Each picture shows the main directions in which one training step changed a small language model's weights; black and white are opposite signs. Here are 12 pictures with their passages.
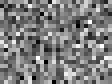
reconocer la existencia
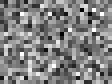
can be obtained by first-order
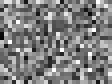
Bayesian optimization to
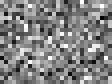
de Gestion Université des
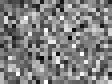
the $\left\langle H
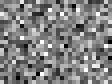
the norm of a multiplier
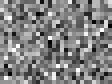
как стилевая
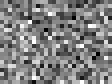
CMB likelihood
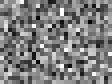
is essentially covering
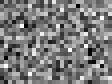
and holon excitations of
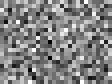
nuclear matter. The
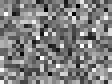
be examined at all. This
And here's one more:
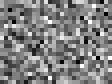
en el Catálogo
